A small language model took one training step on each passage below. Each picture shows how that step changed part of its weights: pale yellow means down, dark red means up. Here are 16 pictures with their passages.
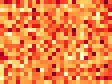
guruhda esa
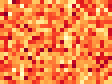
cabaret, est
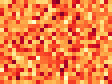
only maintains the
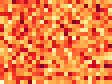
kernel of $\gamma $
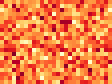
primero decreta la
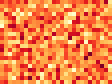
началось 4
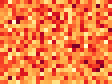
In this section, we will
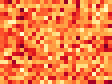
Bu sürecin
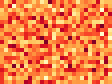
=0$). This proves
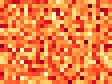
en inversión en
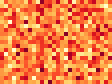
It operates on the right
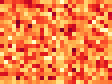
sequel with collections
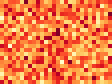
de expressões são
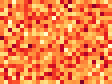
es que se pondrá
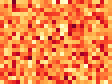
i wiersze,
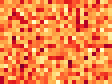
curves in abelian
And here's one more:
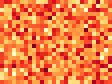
This can be shown by
